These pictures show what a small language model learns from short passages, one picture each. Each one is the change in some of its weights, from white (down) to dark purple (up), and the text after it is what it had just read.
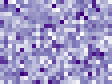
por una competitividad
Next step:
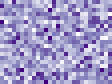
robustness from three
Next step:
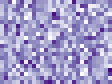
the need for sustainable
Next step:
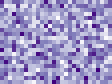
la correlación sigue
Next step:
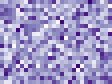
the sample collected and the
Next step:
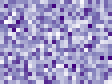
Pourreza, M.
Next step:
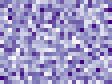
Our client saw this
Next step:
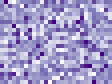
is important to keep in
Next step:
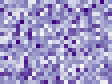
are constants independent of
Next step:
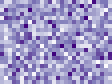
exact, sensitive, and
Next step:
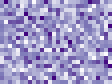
Low Medium
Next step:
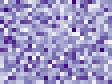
the detector. Therefore,
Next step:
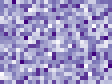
o‘z ichiga
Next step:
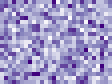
a non-life
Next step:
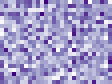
Bafing region in
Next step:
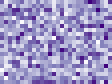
un proyecto o
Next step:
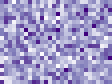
had an association with the
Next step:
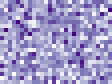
die every day
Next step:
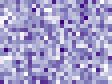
even a chaotic
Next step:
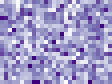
entre colegas
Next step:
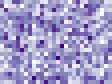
which arise when introducing
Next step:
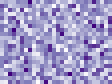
cross over each other in
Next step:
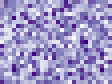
approximate validity of
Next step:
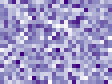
cargo deliveries
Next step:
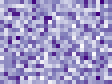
[UN Guiding
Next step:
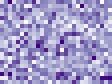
of equipment A is given
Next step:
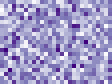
мат остается
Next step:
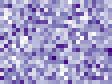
and experiences with
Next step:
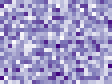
and educational communication between
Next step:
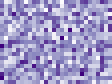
formed between the relative
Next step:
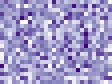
diabetic macular
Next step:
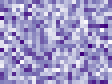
el sistema de
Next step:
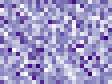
5 al Dietei
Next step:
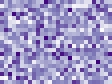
of exchangeable bases
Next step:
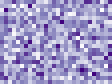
recognize the step
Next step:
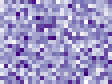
a particular rapidity can
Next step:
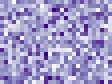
scaling behavior of quantum
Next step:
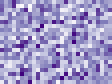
because the all phases in
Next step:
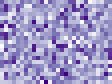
and $\Lambda \sim
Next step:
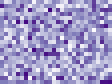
maintains a good
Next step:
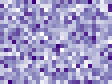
relaxed with van der
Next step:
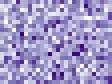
their activities and provide
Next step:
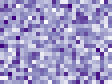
of the three connections
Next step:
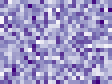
de stat. În
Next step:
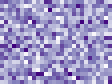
For higher order gaps,
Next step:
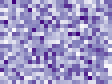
refinement of composting
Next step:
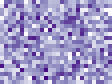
luteum drugs
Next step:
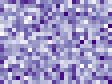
Laboratory and
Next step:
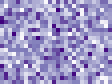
138 environmental value and
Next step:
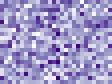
with the observables calculated in
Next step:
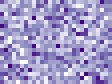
that iteratively need
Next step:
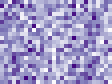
is an arbitrary
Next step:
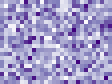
useful in comparing stability
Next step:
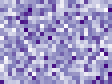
form association rules by
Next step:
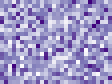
further question is to
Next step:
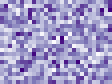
under prepreg surface due
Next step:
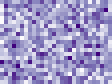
solvents Manisha
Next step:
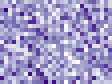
Avaliação do resultado
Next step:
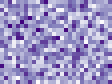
$k$ denotes the
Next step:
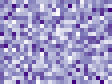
file contains the
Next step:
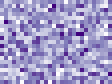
jamiyati amal
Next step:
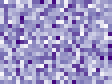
of data surrounding each
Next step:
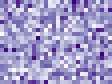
MG. Literature
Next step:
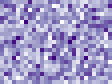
иона было
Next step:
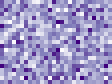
values are satisfied
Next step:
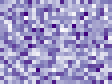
figure 3 show the
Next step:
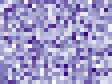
special rituals of
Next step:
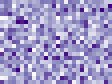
and Bansal, H.
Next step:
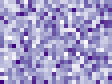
program to pass all
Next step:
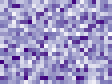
electron velocity field
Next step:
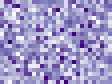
XYZ Ltd,
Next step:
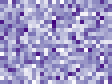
diseased cows
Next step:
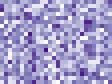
as long as the final
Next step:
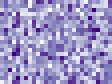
ПТГ ,
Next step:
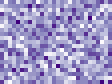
complained history
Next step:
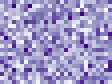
і сіллю
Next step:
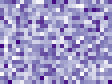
shown that children learn
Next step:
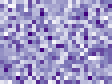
but in our case this contribution
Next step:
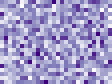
huldigt een
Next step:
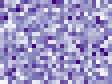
Then we will start the
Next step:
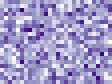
revocation is proposed
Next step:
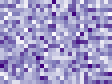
were collected in ten
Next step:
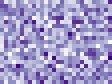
par le stress survenant
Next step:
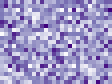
Kang WY, Song
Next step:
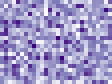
qaratilgan deb
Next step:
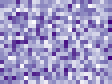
during treatment with
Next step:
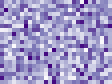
satisfies the
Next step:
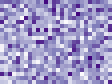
for remote sensing
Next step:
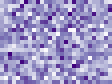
Xitoydai shlab
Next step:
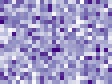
greater gender
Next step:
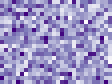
theoretical uncertainty
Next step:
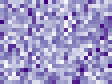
two independent random
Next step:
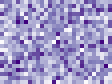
means of treatment
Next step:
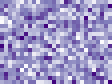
data and plankton or other
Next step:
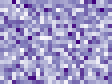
paired with an
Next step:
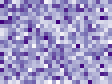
Procedure All
